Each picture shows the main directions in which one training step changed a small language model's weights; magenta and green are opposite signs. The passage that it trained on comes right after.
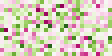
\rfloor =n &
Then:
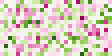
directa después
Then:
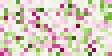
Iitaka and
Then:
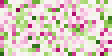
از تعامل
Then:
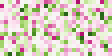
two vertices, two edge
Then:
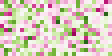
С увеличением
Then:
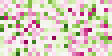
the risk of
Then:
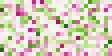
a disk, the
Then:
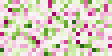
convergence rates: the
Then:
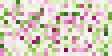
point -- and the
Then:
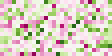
Estácio de
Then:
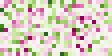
dan Fe tidak
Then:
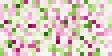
za vreme
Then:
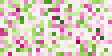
{\it Given any
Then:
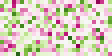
potencializar ou
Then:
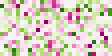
envolver os
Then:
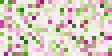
as an educational
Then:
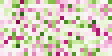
Constituição do
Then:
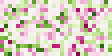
of the above theorem is
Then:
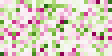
como una posibilidad
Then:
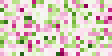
under consideration becomes a
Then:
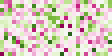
в мировое
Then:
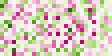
can also adapt the
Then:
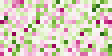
yon sirti
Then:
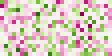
une combinaison de
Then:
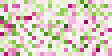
to develop their interests
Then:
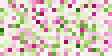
property of a link.
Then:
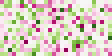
характеризуется как
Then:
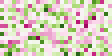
and examines the role
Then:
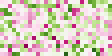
because of the inequality
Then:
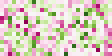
their neighbourhoods
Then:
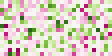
Abstract. The article
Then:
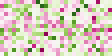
asentarse en una
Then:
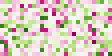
profesionales de
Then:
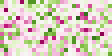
d\theta. $$
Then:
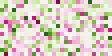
otot pada
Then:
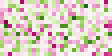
solve problems with up to
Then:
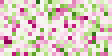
the above displayed
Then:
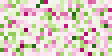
these spaces. It
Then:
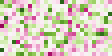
to a projective line
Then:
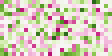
la que alude
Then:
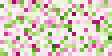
mexanizmlarni ishlab
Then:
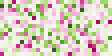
scaling is improved
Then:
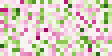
se planteaban
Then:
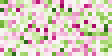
motions, which can
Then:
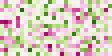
innovatsion texnologiyalarini
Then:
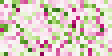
action; \item
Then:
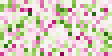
deterministic continuous modeling
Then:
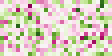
de seroma y
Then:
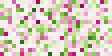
$b$ is
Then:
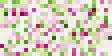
the special fibre of
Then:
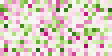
un integrante de
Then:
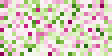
been established and
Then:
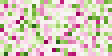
: \Lambda_a
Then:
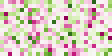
the right end point
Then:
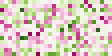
we would expect
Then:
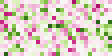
Amir Temur
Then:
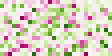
va soʻz
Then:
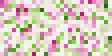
politiques à
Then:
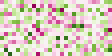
качестве объекта
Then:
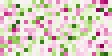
g/l dan
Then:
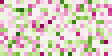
«think» как
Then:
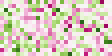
sobreviveu e
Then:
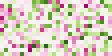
implicit methods for the
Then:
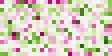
daging nasional
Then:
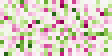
un salario para
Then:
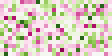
a Noite da
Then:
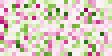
are linearly independent in
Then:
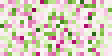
a mathematical object and,
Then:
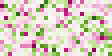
trajectories reduces to
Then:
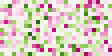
bounded symbols. It
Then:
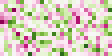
it is enough to consider
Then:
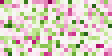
the terms related to the
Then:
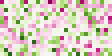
що їхнє
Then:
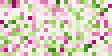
corrigir o
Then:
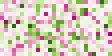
ten slotte
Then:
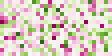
descanso não são
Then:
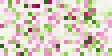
such that the diagram
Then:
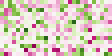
одних и тех
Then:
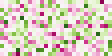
for the time being.
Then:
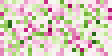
So the mapping $\widehat
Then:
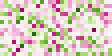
зуба через
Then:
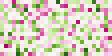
$P$. Also note
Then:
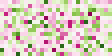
for various configurations of
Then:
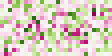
lois de la nature
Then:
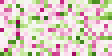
Evaluation of
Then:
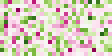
ko'ra, har
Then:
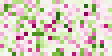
equal to 1 if
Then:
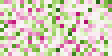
также является увеличение
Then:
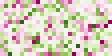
the probability $Q$
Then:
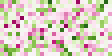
etgan boisa,
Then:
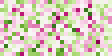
and 02 and by
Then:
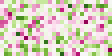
فعال من
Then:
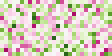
из тёмных
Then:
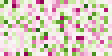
a individualização da
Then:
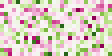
the Boltzmann
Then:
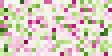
to be normal (and
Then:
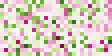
мер, можно
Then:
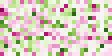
El bienestar integral
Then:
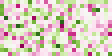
{\it Elliptic functions
